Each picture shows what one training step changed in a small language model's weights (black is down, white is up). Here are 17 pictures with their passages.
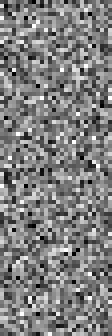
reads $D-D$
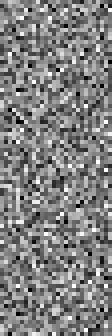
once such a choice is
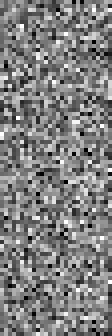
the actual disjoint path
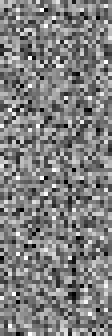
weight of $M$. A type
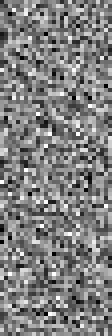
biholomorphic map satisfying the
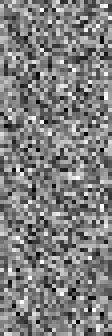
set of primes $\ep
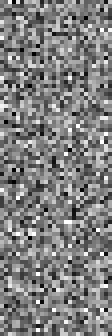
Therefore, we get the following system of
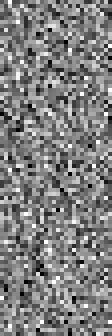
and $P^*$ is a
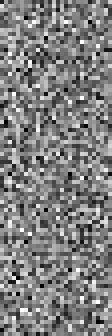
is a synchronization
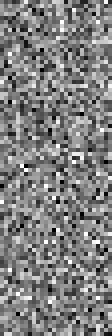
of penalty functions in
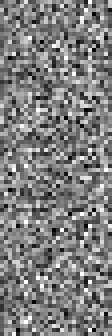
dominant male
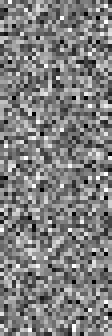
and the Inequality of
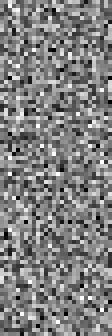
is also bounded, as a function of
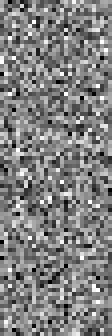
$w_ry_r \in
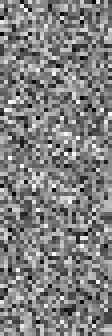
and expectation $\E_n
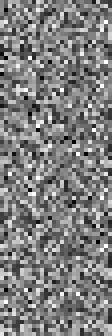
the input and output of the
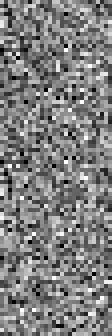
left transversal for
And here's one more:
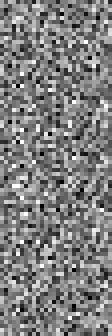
and Maschke type Theorems
